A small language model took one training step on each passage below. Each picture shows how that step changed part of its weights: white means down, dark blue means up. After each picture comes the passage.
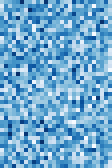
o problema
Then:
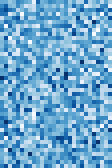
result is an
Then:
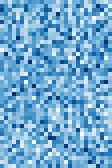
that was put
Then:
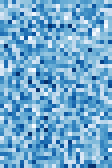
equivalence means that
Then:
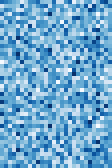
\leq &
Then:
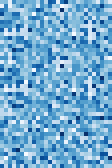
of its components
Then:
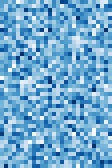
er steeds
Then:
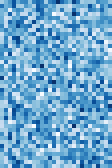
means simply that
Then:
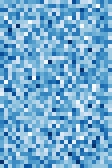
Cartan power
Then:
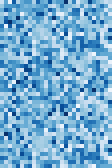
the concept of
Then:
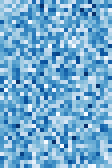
characterizations given
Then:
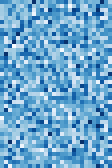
bounded and not similar
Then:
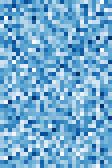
для даних
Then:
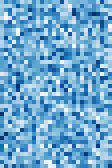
not necessarily
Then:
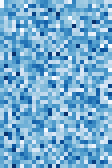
the proposition
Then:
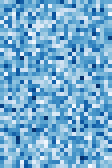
de análise
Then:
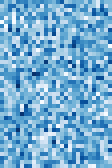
análise das
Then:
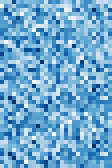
like a
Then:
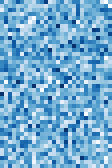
aussi les
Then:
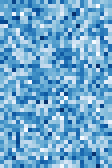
degree much
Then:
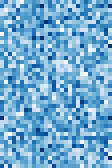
the equality holds
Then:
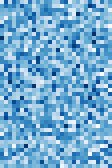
e escores
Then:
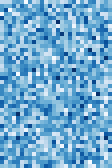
BT dengan
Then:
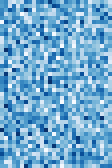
experiences of
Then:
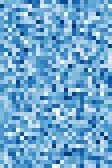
normalized partial
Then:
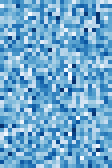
In Section~2
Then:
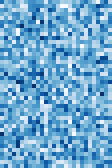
not true for
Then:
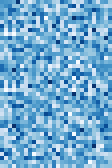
of Euler
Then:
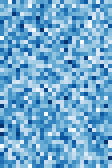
dilations are
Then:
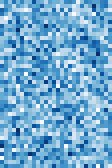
number $n$
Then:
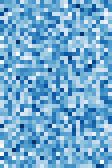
\sim \Delta
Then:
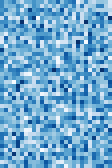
not vanish.
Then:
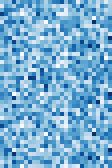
a homogeneous
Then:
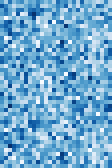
de uso.
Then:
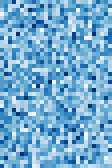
General construction
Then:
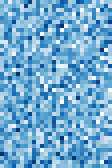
biznes va
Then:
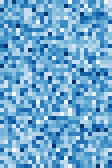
one treatment
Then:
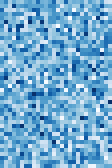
for curves when the
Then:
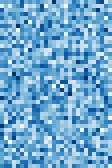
must be connected at
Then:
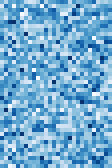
sobre a qualidade
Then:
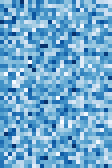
as suas
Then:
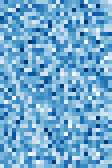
been used, as
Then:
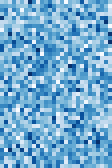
singari ish
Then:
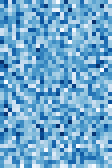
direction is the
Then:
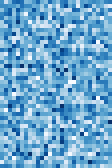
como un medio
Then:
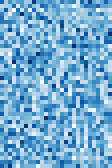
misión y
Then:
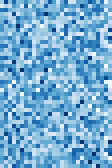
the state and
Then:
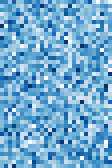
convergence rates for
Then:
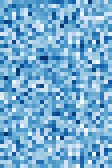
o claves
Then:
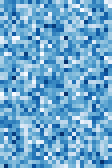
erreur les
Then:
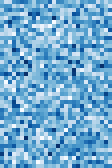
do artigo
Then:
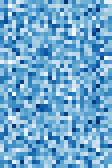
is, when
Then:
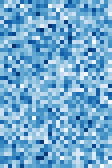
the preceding
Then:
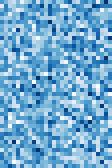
given by $$
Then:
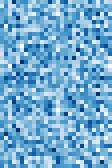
Theorem, the dual
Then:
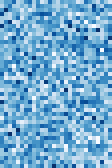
де $n =
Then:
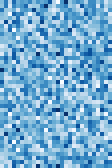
theory with the
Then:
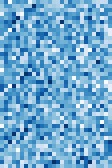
(related to
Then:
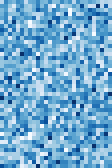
well ordered as
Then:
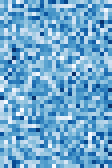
and sufficient conditions
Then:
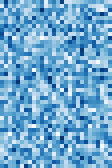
mapping from
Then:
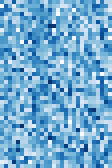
that for $\gamma
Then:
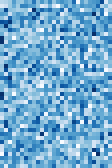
o tem,
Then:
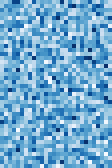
mit Wasser
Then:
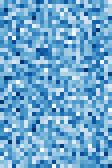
is real,
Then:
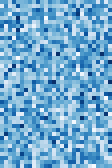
for the next
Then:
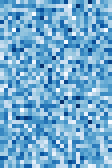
by replacing
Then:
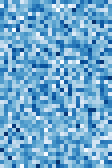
with respect to the
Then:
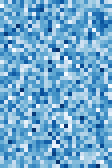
of singular integral as
